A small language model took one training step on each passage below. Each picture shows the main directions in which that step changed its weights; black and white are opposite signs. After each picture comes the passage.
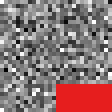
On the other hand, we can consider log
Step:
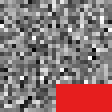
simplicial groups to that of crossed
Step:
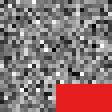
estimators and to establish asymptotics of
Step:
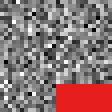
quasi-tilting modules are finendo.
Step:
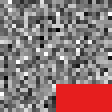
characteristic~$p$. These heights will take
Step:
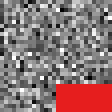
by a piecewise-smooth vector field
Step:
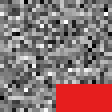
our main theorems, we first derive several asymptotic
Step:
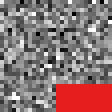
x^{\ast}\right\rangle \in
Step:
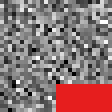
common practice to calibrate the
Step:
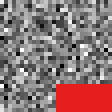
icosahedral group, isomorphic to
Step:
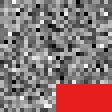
v_{n+tc} \partial
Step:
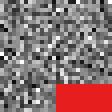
that at $t_b$ all
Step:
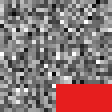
and such that $I_j=
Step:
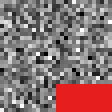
of $F$ correspond bijectively to
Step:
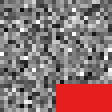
submanifold of $\widetilde M$. Denote by
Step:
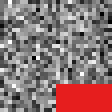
bialgebra. To prove this we need
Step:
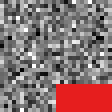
and the peak memory by a factor
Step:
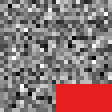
For the lattice $\SfS 7$,
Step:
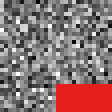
be uniformly bounded using the following result of
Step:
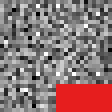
are presented for the first time. The third
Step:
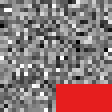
S_{\infty}$. Let $\rho \in
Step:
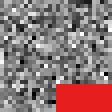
each $U_i$ is a
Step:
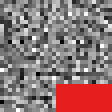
of $U$-invariants. Note
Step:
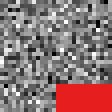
Proof.} The necessity is obvious.
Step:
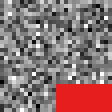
combinatorial interpretation of these numbers and pose a
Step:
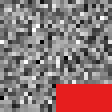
of L independent but not necessarily identically distributed
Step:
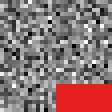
if this were false, assuming that
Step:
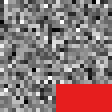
a model the probability generating function of the stationary
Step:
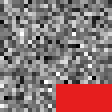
the equilibrium condition, which is a classic
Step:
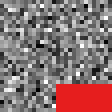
The developed methodology is then used to derive
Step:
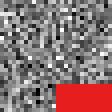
\subset \p$. Then $\p$
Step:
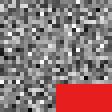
are preserved by reindexing functors, and
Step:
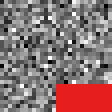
channels (VGCCs).
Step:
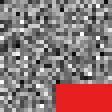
$\sigma_t^2 = \omega
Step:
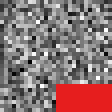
lower Hermite--Hadamard inequality
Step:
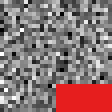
the obtained series of the approximating ordinary differential
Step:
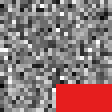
is often referred to as the Riesz
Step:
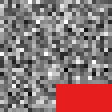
measurements. The solution presented in the paper
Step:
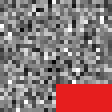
plane [8], and discussed that for every
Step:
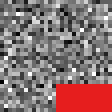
increased mortality} \\
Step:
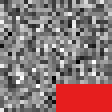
the random fields $h$ and
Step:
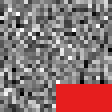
case it is easy to see that
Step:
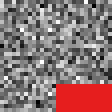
is countably infinite are also presented.
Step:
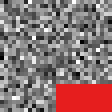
the uniform distribution on the sphere is denoted
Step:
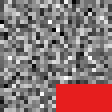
is $\varepsilon $-compatible with
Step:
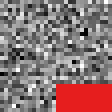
using Diophantine properties. We give
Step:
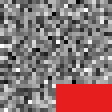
than the speed of sound. This means
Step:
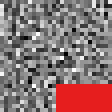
(and the constants implicitly involved in
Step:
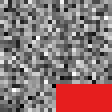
$\nabla^\perp$ if we project,
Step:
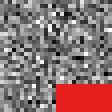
torus, any biholomorphic map without fixed points
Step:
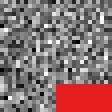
\section{Higgs Potential of
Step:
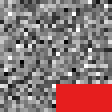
Hilbert space with the following inner product
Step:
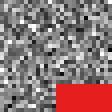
$\hat \delta_{1i}\geq
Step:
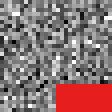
variable $t=1-z$ we
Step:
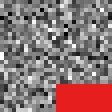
following. \begin{itemize}
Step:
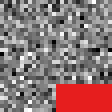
to any collection of tiles---for
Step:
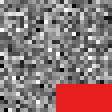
\cr \end{align*} By adding
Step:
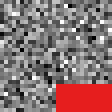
or $-$, has a unique unimodular
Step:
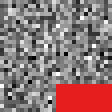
staked links are hyperbolic. As a
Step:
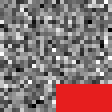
is given by \begin{align}\det
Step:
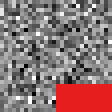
and the properties of conditional expectation, we obtain
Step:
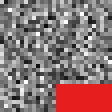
Also, when $\tau$ is very
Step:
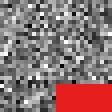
L. Gassot was supported by the
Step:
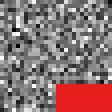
Furthermore, we use an average between the two
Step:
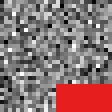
be verified in a similar way as above.
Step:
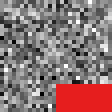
$A$.\\ Taking a prime dividing
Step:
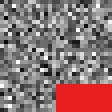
projections on $M$ are the {\it
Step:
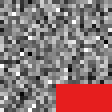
sum conjecture in the linear multi-valued operator
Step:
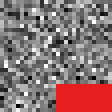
fostered interdisciplinary
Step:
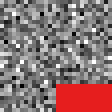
above, $A\in {\cal
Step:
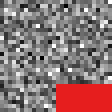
subdomains to achieve a near-linear
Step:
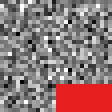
studied in the past (see
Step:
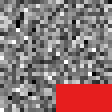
variant Algorithm \ref{alg4}.}
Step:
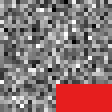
is open, and in this paper we answer
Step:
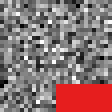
with vertex set the $\equiv$-classes
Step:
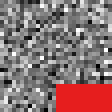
stopped continuous time stochastic process. This means
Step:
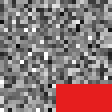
is the union of the neighborhoods of $i
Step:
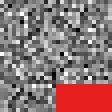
\end{eqnarray*} Therefore, we get
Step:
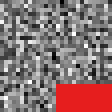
the product of two subgroups $A$
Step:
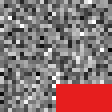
$$ to be the spectral weight. We will
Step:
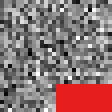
$u$ is an embedding. If
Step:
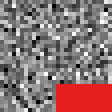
${\tilde \alpha}$ and ${\tilde
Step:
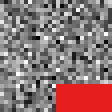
the unimodular solvable Lie algebras
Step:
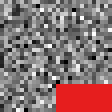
\def\complex {\mathbb{C}}
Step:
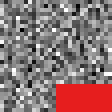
the fact that prices tend to increase rather
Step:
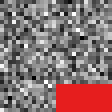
mr\mu -Km\beta
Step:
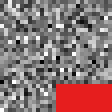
only if $Q$ can be obtained by
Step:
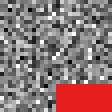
Theorem A.} In fact, we have given
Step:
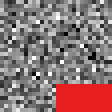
contradiction that there are two orthogonal regular types,
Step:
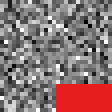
if every basis of $A$ can be
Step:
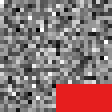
offer some beautiful geometrical
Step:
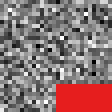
function $P$ is a continuous function,
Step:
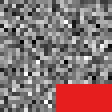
which $f$ and $g$ are
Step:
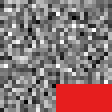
motion in satellite dynamics are also
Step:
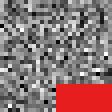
such that $\rho=0$ outside of
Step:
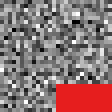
of different types of controllers.
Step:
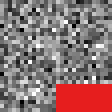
where $c(t)$ is defined in
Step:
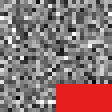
an o.n. frame of
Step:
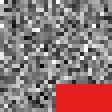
Seren \cite{h44} showed
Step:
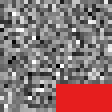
$n^\gamma$ is to big for
